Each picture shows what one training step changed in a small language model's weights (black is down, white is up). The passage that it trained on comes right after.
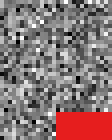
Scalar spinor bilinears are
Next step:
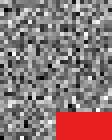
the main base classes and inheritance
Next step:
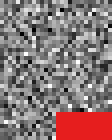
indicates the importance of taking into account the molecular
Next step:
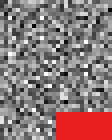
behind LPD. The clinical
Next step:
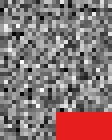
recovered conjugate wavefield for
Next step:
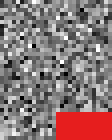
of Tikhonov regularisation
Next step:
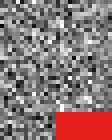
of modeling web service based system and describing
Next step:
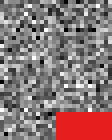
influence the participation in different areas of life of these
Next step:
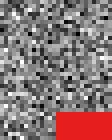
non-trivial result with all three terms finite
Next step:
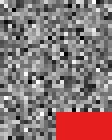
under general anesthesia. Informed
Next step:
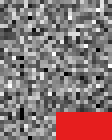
would necessarily imply non-locality.
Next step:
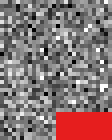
set of $n$ objects, in our
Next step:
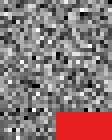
modern privacy-respecting services.
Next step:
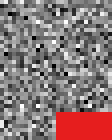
the Edelstein spin splitting
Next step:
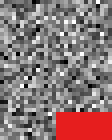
all the experimental measurements. J.J.,
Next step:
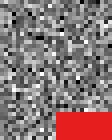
and enhanced customer satisfaction. While
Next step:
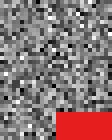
are left in hive products and volatized
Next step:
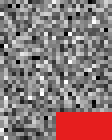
$t$ violates $\phi$ when
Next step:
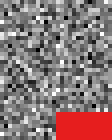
conducted geometric analysis. The solution of these issues requires
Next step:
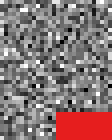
linkage equations the synchronous generators,
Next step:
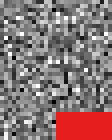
both slides were placed in contact with
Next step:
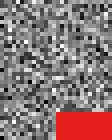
of a fourth-order polynomial
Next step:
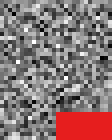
and that we make predictions for a test input
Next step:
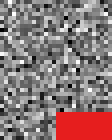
psychic energy from survivors for
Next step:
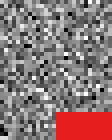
polarization tensor, is no longer valid.
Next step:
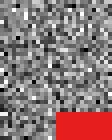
backscatters, which therefore requires higher laser energy
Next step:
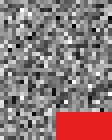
Fig 3. Cell migration types and
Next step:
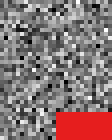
separating them. However, this difference is less
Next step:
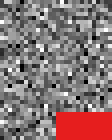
on the other hand, stated that students'
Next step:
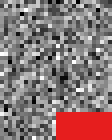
derivations generate the gravity model in its most
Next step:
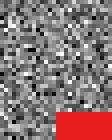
Types of Wastes Two types of
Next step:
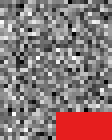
[3]. Hydrolysis of
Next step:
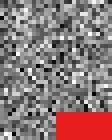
FeII. On the other hand, for a
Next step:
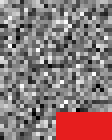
scaffold for new bone formation which is
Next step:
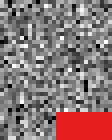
Valiant, Corvette
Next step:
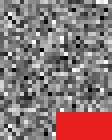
was given in a large forum, where
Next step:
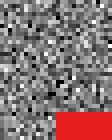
critical controlling mechanisms for performance optimization of
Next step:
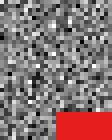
field that flips a pair of parallel
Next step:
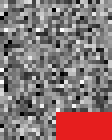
perfluorohexane sulfonic
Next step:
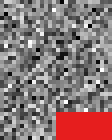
through spin-torque. Like other
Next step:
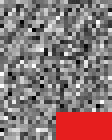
base model. (B) Same, for
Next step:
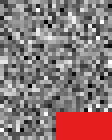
quantum-preconditioned policy efficiently
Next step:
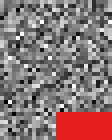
S14 were prepared and shown in Figure 1.
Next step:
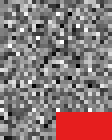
treatment of acute cases of severe
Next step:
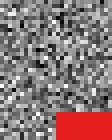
murine spleen CODEX data.
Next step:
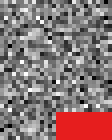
potentiometric assembly consisted
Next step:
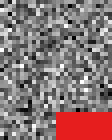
is plays an important role in the proposed compression
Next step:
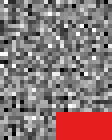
actionable insights for enhancing engagement
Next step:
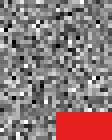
\,\varepsilon ^{ij}\,\left(
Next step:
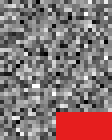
because of being destroyed is the result
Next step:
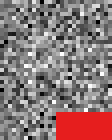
models for speaker profiling, we
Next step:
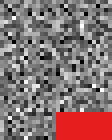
and ethical relationship with the natural world.
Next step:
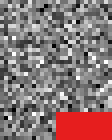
Description: Internet Medieval
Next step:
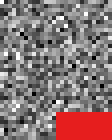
The feature discovered is a correlation between the
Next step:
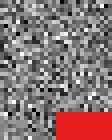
for $^6$Li in the processes
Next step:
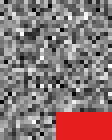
The National Family Health Survey-Round
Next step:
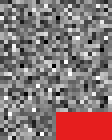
will study it in detail. \comment{
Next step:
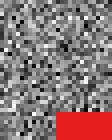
LSCS over a period of 1 year.
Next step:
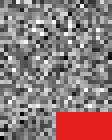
magic lengths in growth of supported metallic
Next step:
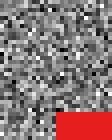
lower extremity amputations [94].
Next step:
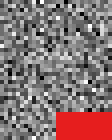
\text{if } \neg\eta
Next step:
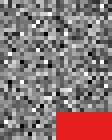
\rho_m$ is the matter density perturbation
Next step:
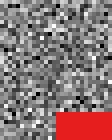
term cancels out in the above difference. In
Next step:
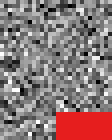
interaction with the host galaxy. This is
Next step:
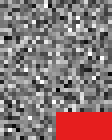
the number (and consequent arrangement) of
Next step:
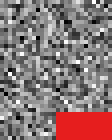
extraction was performed using the AxyPrep
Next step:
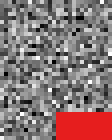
kinds of structural tensions and fundamental
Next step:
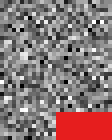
\subsubsection{Phase singularity of the
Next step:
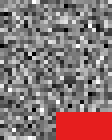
amplitude, ω as a cyclic
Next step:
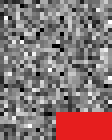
best practices for immersive technologies. The
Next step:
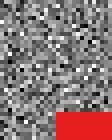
on the HLT is the same software as is
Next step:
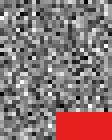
of the internal carotid artery
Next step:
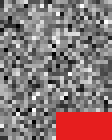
growth rates of the residential properties. The
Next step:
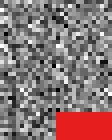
(red) is generated by the asymmetric distribution
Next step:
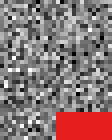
The guide also provides guidance on specific formats
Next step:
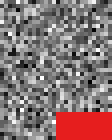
presented in Sect. 2.2.1.
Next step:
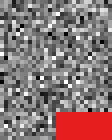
discovery of several new baryons in such
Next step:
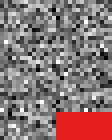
separation and automatic mixing. In
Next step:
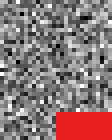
s$^{-1}$). The dashed square
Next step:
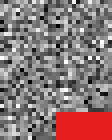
of size measurements on nanoparticles using
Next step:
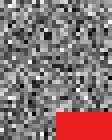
in all melodic instruments,
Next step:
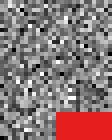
flaw area. At a fixed fatigue
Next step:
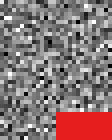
hydrodynamic and MHD simulations are run
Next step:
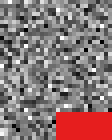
as the amount of substrate current that is further
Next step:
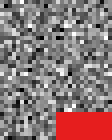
astrophysical environments for a
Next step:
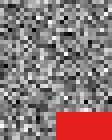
performance is quantified using the integral error
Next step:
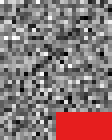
dipoles. Accordingly, in this frequency
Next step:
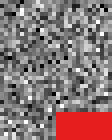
Curve 2, with a delayed and
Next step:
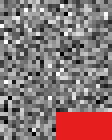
et al.~(\cite{mof79}), each
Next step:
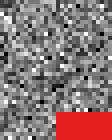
($B$ is the magnetic field strength in
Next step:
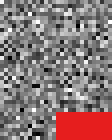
microwave conductivity in superconductors
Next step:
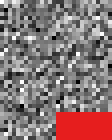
and Wadati M 1999 Complete
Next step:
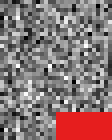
many farmers. Farmers in
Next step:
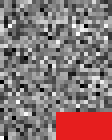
electric-magnetic duality to
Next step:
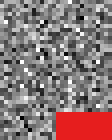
will follow this up by outlining the derivation of
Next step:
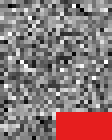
coupling constants $g_n^V =
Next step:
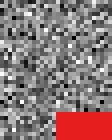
AIRS-NOMA systems due to its
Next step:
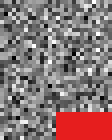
by the equations of coordinate transformations (see section
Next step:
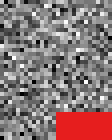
the fragility of these edge states in terms of
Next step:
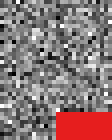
of the observatory, and therefore detection rate. A
